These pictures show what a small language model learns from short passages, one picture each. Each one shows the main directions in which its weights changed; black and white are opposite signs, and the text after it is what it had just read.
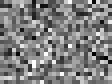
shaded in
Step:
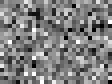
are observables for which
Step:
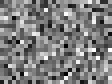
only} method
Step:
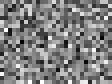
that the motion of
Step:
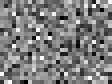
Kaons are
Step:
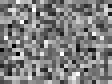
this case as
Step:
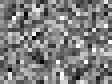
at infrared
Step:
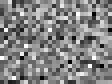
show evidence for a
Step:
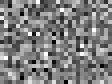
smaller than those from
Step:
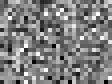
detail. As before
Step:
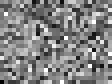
passed through a
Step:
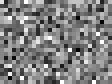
kinetically dominated
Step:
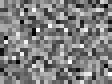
to improve existing
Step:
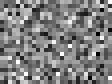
0$. Therefore,
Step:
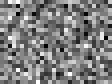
agreement with the more
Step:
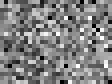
transverse components of
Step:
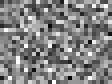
to examine
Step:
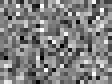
The screen
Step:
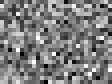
the threshold to
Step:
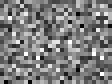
where $a$
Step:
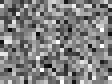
the abundant
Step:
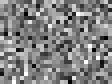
on the measurement rate
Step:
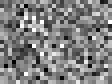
in size, which
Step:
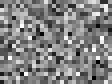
of electric field among
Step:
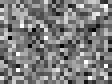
of the studied
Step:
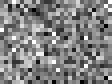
sources are represented by
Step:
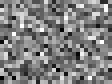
of view we could
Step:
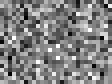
temperature amplitudes,
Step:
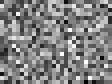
the evolution of the
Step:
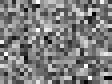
frames performing
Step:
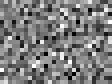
be shown to be
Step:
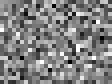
on a local
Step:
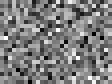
assess all of
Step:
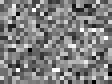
also the recent
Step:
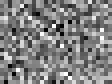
due to its
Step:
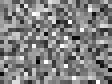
while dashed line represents
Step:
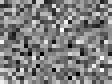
an angular integration we
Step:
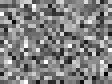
case, we can
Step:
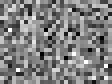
that the solution is
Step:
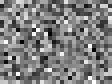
the LHC
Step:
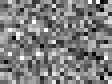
former being
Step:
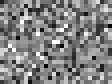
from literature.
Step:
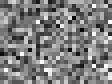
carbon being
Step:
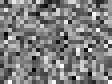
various studies done for
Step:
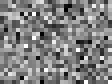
Program through
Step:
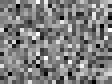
This condition consistently
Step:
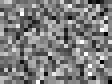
to inherit
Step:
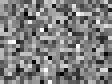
on the structure at
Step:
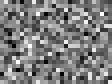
earlier generation stars
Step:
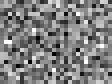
CSI from the
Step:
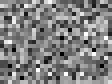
by an expanding
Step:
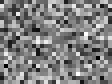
the first place
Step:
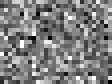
topological loss}
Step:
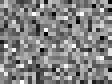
NBW are
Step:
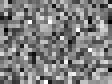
states relative to
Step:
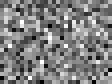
strategy that may or
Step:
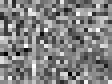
have been scaled
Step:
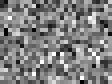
column is several factors
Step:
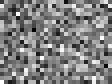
the decoupling
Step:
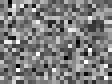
even if the
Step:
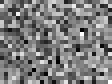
the amount of
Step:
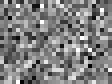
The inset of
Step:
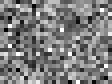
this point. In
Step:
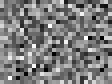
to crossing the
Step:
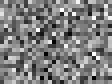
plane, as shown
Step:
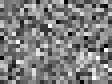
to the weak value
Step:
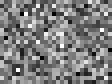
inside the
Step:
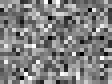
is translation
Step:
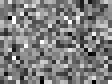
by and thus
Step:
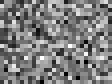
the DNS and
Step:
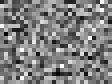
a logistic
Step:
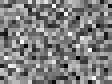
as large-scale
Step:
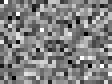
In the strong
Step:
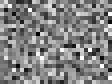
our previous work
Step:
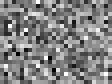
has been investigated
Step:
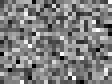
on discrete training
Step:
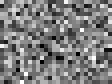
the second order
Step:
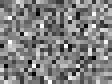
and blue stars will
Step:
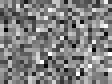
is maximal
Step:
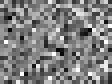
analysis tradition
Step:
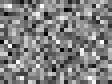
fit we obtained
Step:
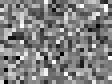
of inflation is presented
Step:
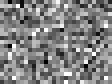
line indexed by
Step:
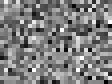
within the ranges
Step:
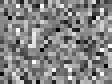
The resulting data was
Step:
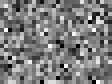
linear as well as
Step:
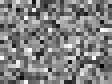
consideration as a
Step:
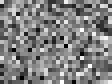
the acoustic
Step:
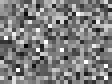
on the size of
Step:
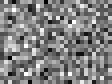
fluence the
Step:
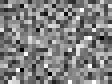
as a key
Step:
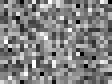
Dicke model
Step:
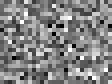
whether such traps
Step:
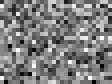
the generalized
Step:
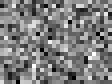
developed in
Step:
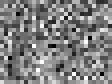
probing, which
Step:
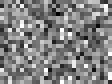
of one half in
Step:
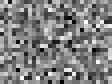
matrix $B$.
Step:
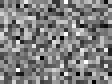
is the product of
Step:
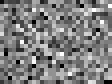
rules similar to
